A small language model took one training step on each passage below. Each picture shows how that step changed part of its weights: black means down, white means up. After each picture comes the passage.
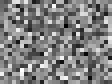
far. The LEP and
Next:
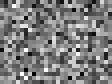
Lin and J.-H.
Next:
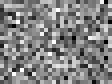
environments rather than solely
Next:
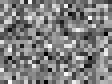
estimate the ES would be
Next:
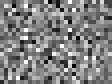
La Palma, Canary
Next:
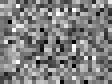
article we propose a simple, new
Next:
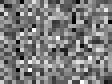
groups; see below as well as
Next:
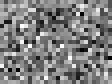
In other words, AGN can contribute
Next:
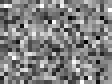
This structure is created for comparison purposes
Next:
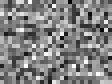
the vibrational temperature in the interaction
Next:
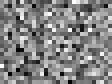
to the number of mismatches
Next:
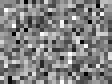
be related to other superconducting phases.
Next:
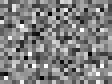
of St. Petersburg,
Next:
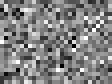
Hamiltonians, we can construct new
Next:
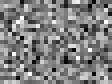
On the other hand, predictions from
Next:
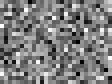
between 10--20\,Hz likely
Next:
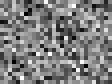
when dealing with entirely new
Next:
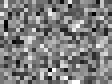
acknowledge the Gauss
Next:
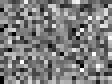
the following key contradictions
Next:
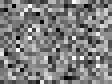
As $\lambda$ decreases, the
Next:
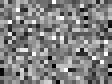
is a diagonal matrix with distinct
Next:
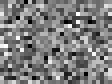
case with $L_1$=
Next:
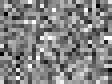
narrow superconducting transition, which is only
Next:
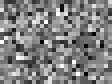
we can restrict the trace to
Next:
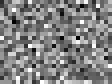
boundary condition at the black hole is
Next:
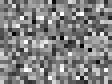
generated. This results in a time
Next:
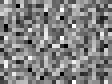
\maketitle \section{Introduction}
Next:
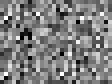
braided gravel streams
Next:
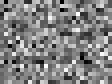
the point of closest approach
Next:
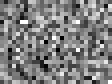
spectroscopy (see Fig. 1 and
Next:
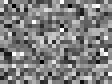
support from the grants
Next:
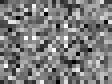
spin-qubit initialization.
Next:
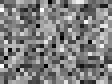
shown that the symmetry protected
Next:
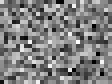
lines are parallel to the shock propagation
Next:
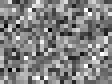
the field exactly, but one can
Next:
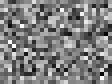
based on the actual system. We
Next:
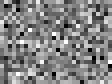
room temperature. For this,
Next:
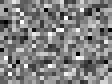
masses covering the intermediate mass
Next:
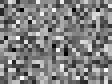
limit. Now, clearly for a
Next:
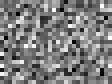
i}$ were set to be
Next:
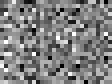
structures there means that within the
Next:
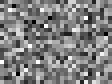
studying the effects of finite volume
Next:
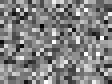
the presently accepted value of
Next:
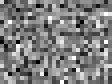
a single simple FS to an
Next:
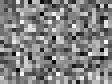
a) \end{equation*}
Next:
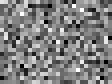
pulse-caused echo
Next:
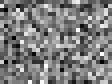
the correct assignment of the energy
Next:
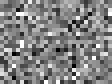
at a higher temperature, rapid weight
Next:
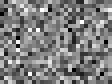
are sensitive to density, and in
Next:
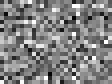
theory, there is still no
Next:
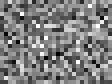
of baryonic chemical potential for system
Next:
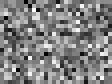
the FS can be reasonably
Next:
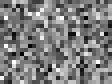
K. Combining this with
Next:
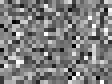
model, finite-size effects are
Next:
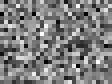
hopping vanishes for the energy differences
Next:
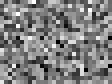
( msg.sender
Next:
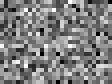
The spacing between the distinct star
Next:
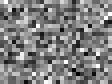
the impact velocity and angle. With
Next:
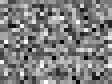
pressure. This is degenerate with the
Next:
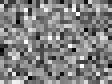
systems suffer from high latency
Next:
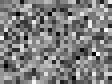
from each node), as shown in
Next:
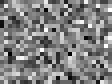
is the cosmological horizon scale at the
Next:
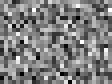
\addlinespace \Ge
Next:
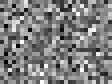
of metabolic change with
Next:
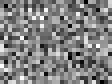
rotation \vsig\ of an
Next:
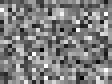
a provides port or an
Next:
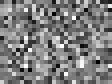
with a rapid falloff
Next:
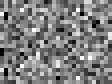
cognitive abilities,
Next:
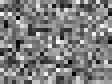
the present study, we determine the
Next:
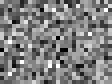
that are relevant for rocket
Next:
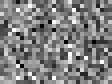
The simulations have been done done with
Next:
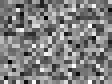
the Liouville-type
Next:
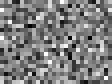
or the infrared cut-off in
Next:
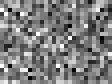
(DPI) techniques to
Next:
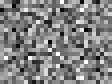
embedded in their parental gas
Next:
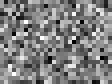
$\vk$ and the fixed
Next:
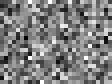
and translated \\ & & &
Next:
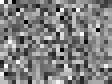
\advance\w by
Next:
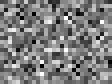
Framework Programme
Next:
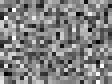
of \QTSA{},
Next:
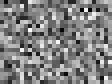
\cite{14} and a
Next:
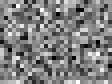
curvilinear coordinate systems in
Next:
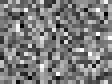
is more general than that given
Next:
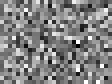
(ii) the role of
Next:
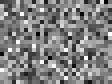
W~M, Shmakov
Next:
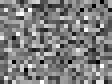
potential of the unbounded solution
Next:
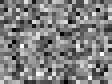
as before. As we are in
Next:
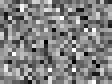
sampling aperture, with
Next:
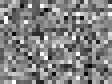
MPT temperature of some materials is
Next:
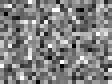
window that is centered on the desired
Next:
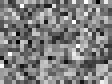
that the detectors for these particles
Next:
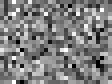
logarithmic potential (dashed) of
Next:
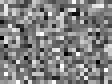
flow. If one assumes a
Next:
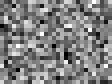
can be used for this purpose.
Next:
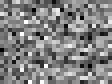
equations for the amplitudes of the
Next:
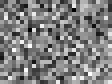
information about every FoF group
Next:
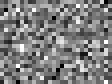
a technical point here since converting
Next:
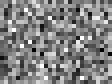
flows in the convection zone and
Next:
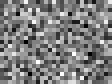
{\bf E}\cdot{\bf
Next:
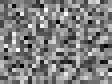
roots of the Bessel
